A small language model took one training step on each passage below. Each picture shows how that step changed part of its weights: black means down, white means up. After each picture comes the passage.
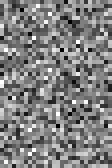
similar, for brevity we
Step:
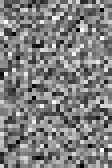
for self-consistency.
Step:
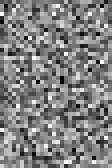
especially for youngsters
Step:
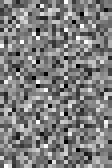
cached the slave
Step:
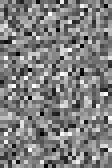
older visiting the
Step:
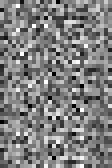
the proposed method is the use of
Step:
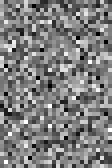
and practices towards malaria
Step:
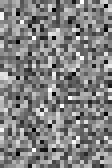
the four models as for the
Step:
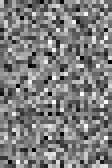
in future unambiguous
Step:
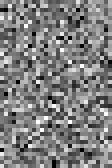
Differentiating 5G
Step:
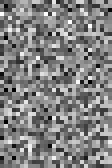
Data availability is not relevant to
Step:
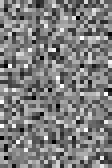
is required by violating
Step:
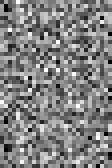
conditional correlation coefficient. By
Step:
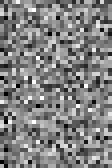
value. This result demonstrates its
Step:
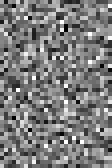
into liposomes and then
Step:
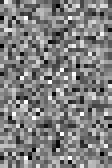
the unprecedented
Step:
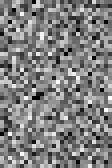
an optimized PIOP
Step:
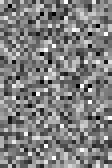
on attention. *J.
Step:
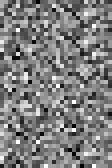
are equivalent to unitary
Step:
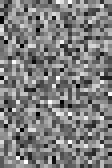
been also resolved in
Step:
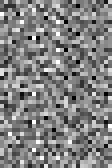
The quantum version of the boundary condition
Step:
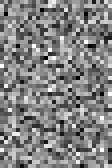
using LFWFs,
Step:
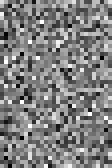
Center. Italy:
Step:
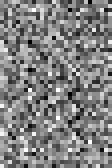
at the same frequencies) and
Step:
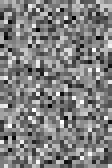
invoked a wide range
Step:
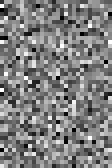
grazed [during 6
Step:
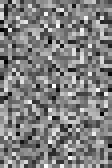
which the time-line is
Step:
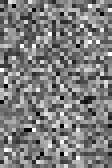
a specific career that enables
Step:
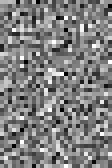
vascular calcification;
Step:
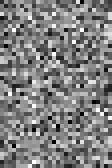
dataset. Moreover, we show additional
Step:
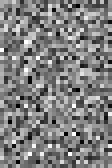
the area modes itself, the
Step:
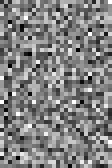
sequence invariance}, we
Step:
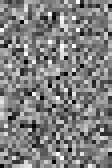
alkaline earth
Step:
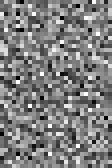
the question of the adherence
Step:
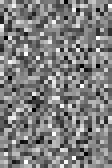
diluted, uniform
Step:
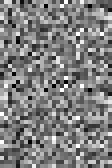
the latter are renormalized
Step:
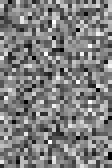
transform of $g$ as
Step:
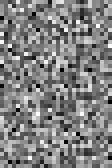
reflected light $\propto
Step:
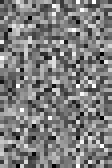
regarding law are being changed
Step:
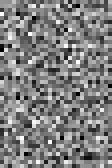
the full sample of 44
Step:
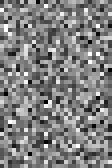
the formation of ettringite
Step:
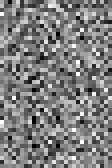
by the vector of random variables
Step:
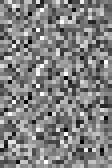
is paramount because it
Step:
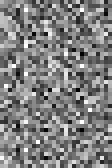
(2013). The effects of
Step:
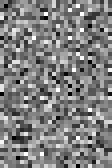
The operation we consider is
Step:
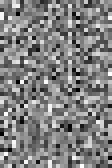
the instrument presented is an
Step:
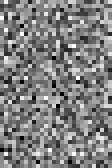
Formulation} For an
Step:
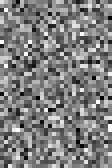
polygenically controlled.
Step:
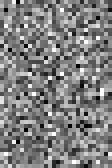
dropouts of an active
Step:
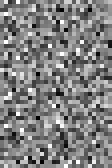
homogeneous elemental distribution with similar
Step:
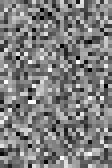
1.1 About
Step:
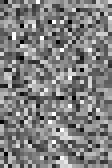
& Gynaecology,
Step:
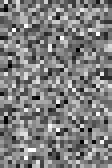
solved numerically. We have
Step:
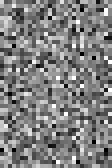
( \vec r_i
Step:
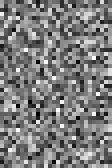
a result of their contact with
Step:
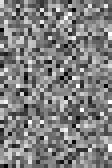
and then mine Natural
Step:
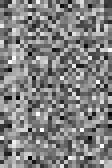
the STARLINK
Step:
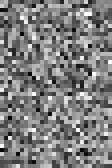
split by components. Figure
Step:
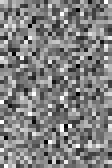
the Pd thickness increases,
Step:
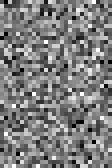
Decline to advance the
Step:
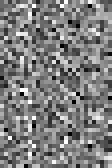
that preserves live application
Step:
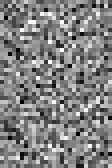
Uzbekistan and
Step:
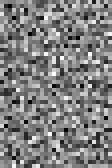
structure in the data. For
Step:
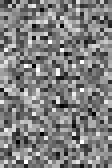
2.5 Yamuna
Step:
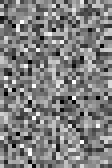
point that one must keep in
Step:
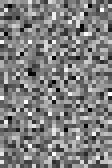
manual data processing, including the
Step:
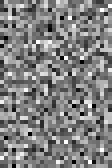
pharmaceutical analysis.
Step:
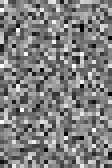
remainder of the paper is
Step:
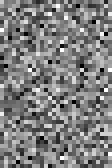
of the second condensate
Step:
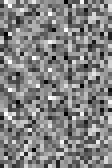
questionnaire as an
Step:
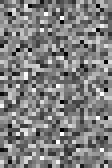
ones with relatively large equation
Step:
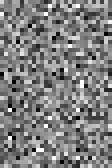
the network is increased due to
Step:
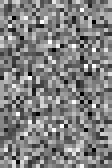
coordinates transverse to the
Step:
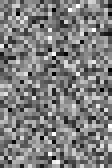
the establishment of the
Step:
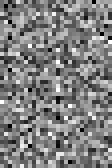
parameter on the collapse?
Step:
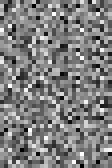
directly imaging the vortex
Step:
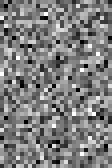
The room for improvement remains
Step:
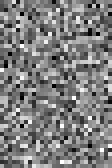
longer than about 100 days.
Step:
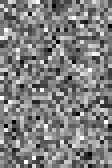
a class of ``leaping
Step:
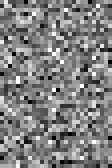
perhaps the reason for
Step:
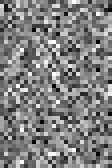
treatments that yield the
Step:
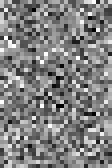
Egypt, rich
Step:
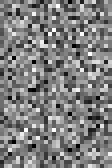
the inability to utilise the
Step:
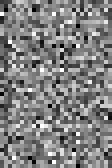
schoolwork when studying
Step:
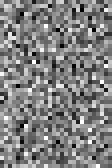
\to 0$, however, we
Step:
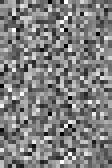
caesarean section.
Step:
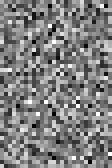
deviations, t-value,
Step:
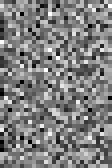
Computer Science}, pages
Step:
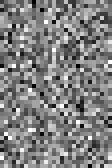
[17]. Electron scattering
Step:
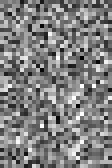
on the one hand and population
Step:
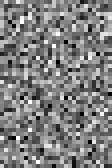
wave function. We point out that
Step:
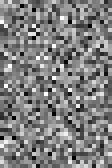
Frequency & Beam
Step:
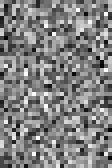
has been no change in the
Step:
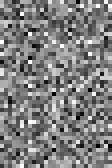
300 K and at the pressure
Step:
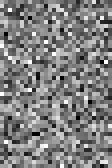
BSC at the conclusion
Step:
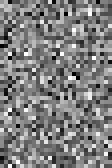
spite of recent advances in
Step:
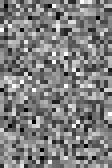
found to agree well with the
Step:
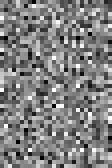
K$-$\bar K$ interactions
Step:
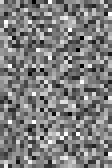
of G and H, where
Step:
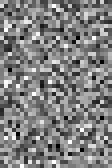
to reconstruct the behavior of
